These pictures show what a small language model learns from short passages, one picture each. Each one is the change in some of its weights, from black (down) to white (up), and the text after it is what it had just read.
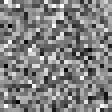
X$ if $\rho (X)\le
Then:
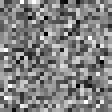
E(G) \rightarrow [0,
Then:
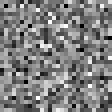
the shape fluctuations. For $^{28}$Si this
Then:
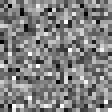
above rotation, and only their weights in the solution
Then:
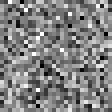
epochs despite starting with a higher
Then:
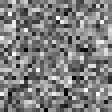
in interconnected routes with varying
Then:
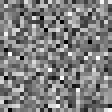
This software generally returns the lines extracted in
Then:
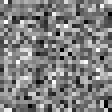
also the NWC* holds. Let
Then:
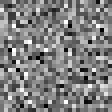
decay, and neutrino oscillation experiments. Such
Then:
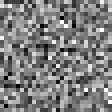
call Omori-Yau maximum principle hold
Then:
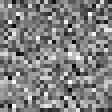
resumed, and froth development was
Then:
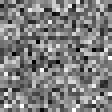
up to nine 216 different dates.
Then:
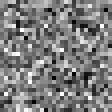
correction function parameter is varied for different angles and
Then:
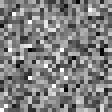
Axiom~(A2) gives
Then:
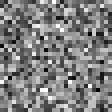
that soon after the RT surface enters
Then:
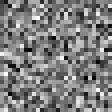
this we can show then that the pair must does
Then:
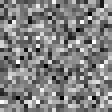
took place in 1957 in
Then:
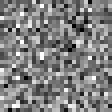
illustration is the natural vegetation of the
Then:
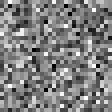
polarization gradient cooling (PGC) optimization.
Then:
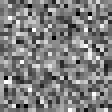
analyse the data collected from excavations associated
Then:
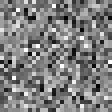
oscillator Lie algebras and culminates by
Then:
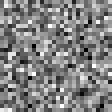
the map \[ \begin{aligned}
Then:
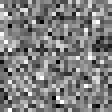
Real theta characteristics. Concluding,
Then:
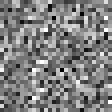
New York, New York, NY
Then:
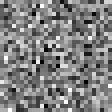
neurons enable the pigeon
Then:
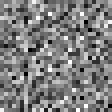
College, Cuttack,
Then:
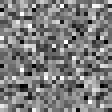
Tea gardens are set up on the
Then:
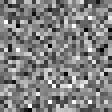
approaches realise entanglement through interacting qubit
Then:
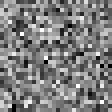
- \nabla_A B) \\ \nonumber
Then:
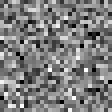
an X-ray cluster source, discussed in the
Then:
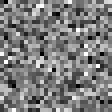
S is a subset of S consisting of all elements
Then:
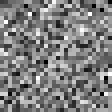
(IBS) technique, with the
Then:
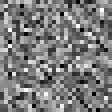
From the physical point of view, we assume that
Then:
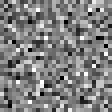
increasingly strategic manner. Besides
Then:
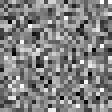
whether certain skin tones consistently cause a
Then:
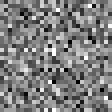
At each phase end, a carrier wave with
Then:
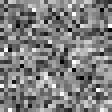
study was designed by Eko KO,
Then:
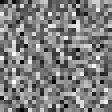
' + \uu'\cdot \nabla \ub
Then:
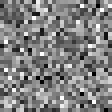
texts” (Schweickart 2004,
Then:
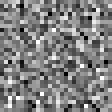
*pattern colour* of a node that
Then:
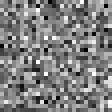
\centerline{\normalsize SISSA,
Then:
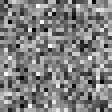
of the bandgap by a factor of about
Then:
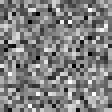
we find the two-loop effective potential in
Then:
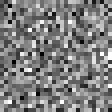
of quantum systems with complex wave function. Authors
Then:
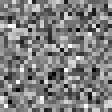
often as we might have expected in 2017
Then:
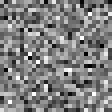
for improving an existing rule-based parser,
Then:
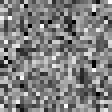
3.2. Performance evaluation In the
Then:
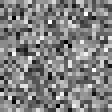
m width for linear features. Information about land
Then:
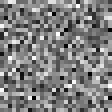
form a stack of parallel 2D
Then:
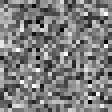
By resolution of singularities, every proper birational
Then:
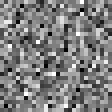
\begin{thm} For every $a
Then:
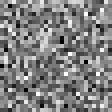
response and the resulting dissipation using
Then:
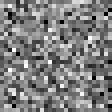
and Vuorinen [J.
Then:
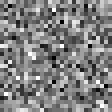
cycle of length 4 determined by the crossing point of
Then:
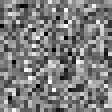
with music has been used. The famous
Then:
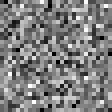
\in \clh (E), \psi
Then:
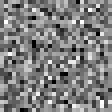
performed using the \texttt{csdid}
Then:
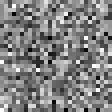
be the case. Combining everything, we
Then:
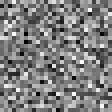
for the PDF, i.e. it
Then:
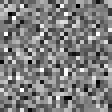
nef. \end{conj} For
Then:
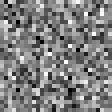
inflation and exchange rate on economic growth in
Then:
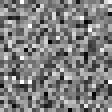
Photon Bouncing Back and
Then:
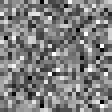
of the set of invariant measures satisfying the finite moment
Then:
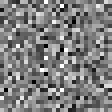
Descript Audio Codec
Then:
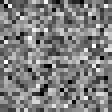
full-text and full content databases
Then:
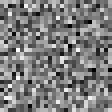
is loaded into memory, the second filtering
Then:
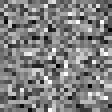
Body components of the participants were measured with
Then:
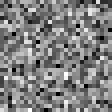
for any $\varepsilon >0$ sufficiently small.
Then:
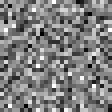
de la fonction $f$. Ce
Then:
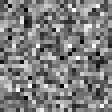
$\mathcal{B}_n$ differentiates functions
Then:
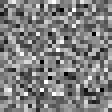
Wait for a packet to
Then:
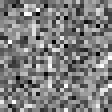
consequently, the final model as follows.
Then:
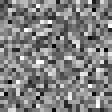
of the following measure $$ m\left(
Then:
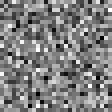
community involvement—such as nutritionists,
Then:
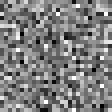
at lower surface brightness; however, as shown
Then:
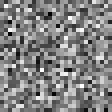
state with theoretical predictions. Agreement between the
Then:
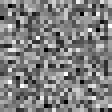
is the relativistic wave function of the
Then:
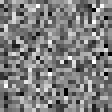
(see infobox: *Living
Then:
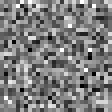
we may assume $v_1\rightarrow
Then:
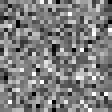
recovery was found to be within the limit
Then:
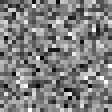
side of this equation is congruent to
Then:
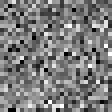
threshold $\frac{2}{3}$, then it
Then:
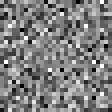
for Research and Information in Education,
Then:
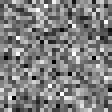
a photograph from the gravity survey is included in
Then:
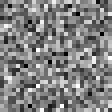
the following axioms: - (i)
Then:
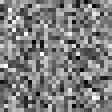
with typical WD rotation timescales
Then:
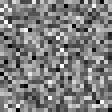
mandate and renders itself
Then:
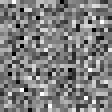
can be altered when different powers are extracted from
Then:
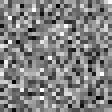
was determined by *in situ* SE,
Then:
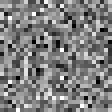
compromised. Even if your computer
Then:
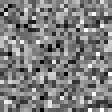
patient is compatible with the OR they may be called
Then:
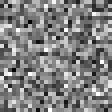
the connection between the time and energy and necessarily follows
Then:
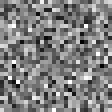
share and dozens returned? 10.
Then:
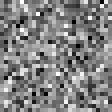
However, that conclusion must be qualified,
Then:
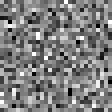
because the massive particle propagates within the inverse of
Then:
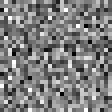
needs, preferences, and navigation
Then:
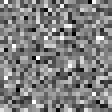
hydrogel properties, in enhancing seed water
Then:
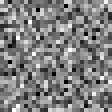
two queries to $f$. Let
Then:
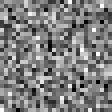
joining $W$ and $\Lambda$
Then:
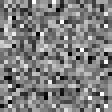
\geq N_2 \gtrsim N
